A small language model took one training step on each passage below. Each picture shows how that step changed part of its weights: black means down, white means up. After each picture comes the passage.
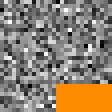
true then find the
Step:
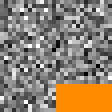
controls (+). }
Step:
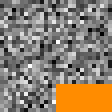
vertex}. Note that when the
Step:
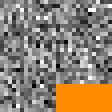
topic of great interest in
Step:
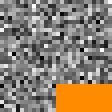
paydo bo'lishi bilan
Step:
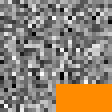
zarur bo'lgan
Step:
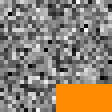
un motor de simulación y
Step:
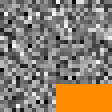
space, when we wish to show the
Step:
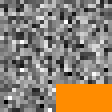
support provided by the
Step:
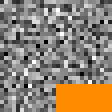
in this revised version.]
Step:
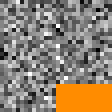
or both of the signals
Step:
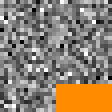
jarayonining passiv
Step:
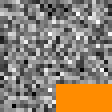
jets of $\mathcal{S}$.
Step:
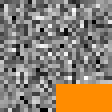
deberes de las madres y
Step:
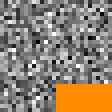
cada ser humano é
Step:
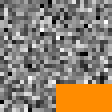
representations. Taylor
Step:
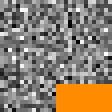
que se quer tecer entre
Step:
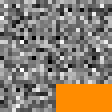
For a set of operators to be
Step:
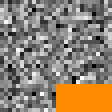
subiectelor este
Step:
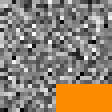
cluster to each core.
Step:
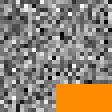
joylashgan. Bu
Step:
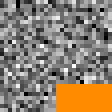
H$ a sequence of continuous
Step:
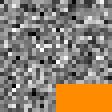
prevalecen la culminación
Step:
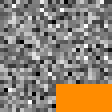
for spectral methods in
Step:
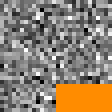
Funct. Anal.},
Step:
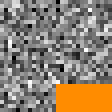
apropriação destes com a
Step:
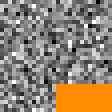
kritis. Sementara
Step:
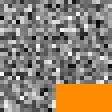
is a connected linear solvable
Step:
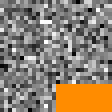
suas implicações. A
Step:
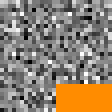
is an ideal containing the
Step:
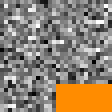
no conoce la realidad
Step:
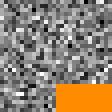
HTLV-1/2 no
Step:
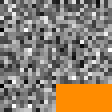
público cumple un
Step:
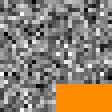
with limit curve $\xi$.
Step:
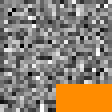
X + \cdots + a_n
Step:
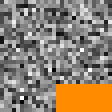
старечого віку
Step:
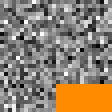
nodavlat notijorat
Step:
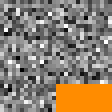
useful conversations with
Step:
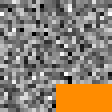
so $Cl(A)$ is an
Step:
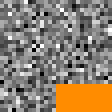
\nabla \mu_\varepsilon)\,,
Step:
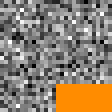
complex processes of decentralization
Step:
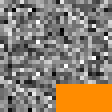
کے ساتھ
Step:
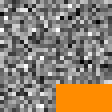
мкмоль/л та
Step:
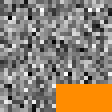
интенсивно, что
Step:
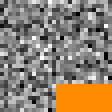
anunciantes. A
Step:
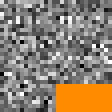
exists a weak solution to a system
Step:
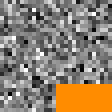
assume that $u_n$ is
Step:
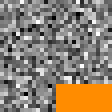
l'identité est
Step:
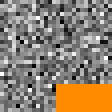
que otros recursos o
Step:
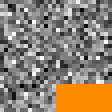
and hence $m=m'$.
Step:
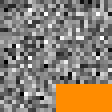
in the vicinity of the
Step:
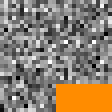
role of dialectical
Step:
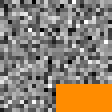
for details. From
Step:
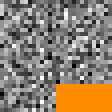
\ \bar x\in \partial
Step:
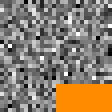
антител. Эти
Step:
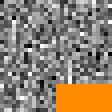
melakukan tindakan
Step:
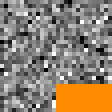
И., Подняк А.
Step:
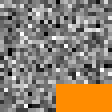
infancia del paciente; "
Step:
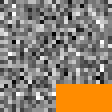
compreendido para alm do
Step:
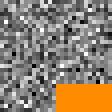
number, i.e.\ smallest
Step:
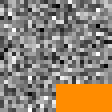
mavjud bo'lib,
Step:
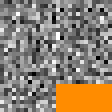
Sharq renessansiga
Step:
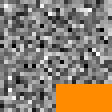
many other areas including
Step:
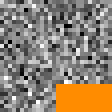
ik slechts door
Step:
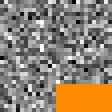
ilâ tecvîdi
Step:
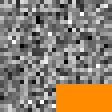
results that we exploit in the
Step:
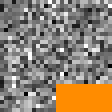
an odd number of bars from
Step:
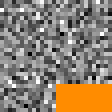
asosiy vazifalarning
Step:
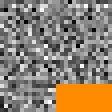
die gevallen,
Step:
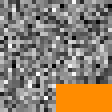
equal to $d.$ A sequence
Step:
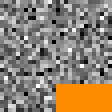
for $\gamma$, and a straight
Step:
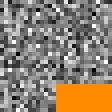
a incomplete solution of the
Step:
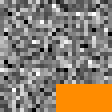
(\ref{w1}) with respect
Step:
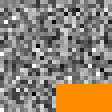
etganlar ruhining
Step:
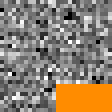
EVIDENZA: -
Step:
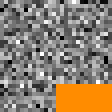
be computed that \begin{equation}
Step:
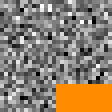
lemma gives an explicit
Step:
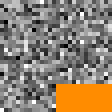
. $$ For a positive integer
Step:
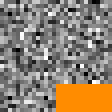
E}^\theta$ mass of the set
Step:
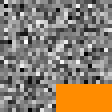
бажара олиши
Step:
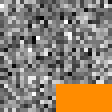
du support de $T$
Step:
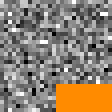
> n \text{ or }
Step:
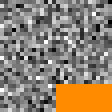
rivojlantirish, balki
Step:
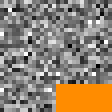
Addiction Scale".
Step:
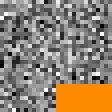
til qurilishi va
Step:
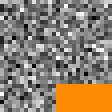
The total number of lists
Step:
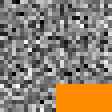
use, we note that if
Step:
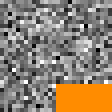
ejecutor para hacerlas
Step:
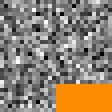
grupo de variáveis
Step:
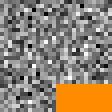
extends the one for ungraded
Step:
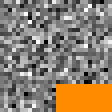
using the above conditions, we get
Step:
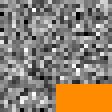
que bien que les modèles
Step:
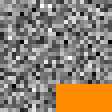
lengths are given by various
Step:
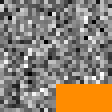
estudos, possibilitando a
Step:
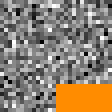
em seu artigo para
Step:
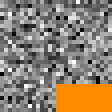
\leq & \exp \left(
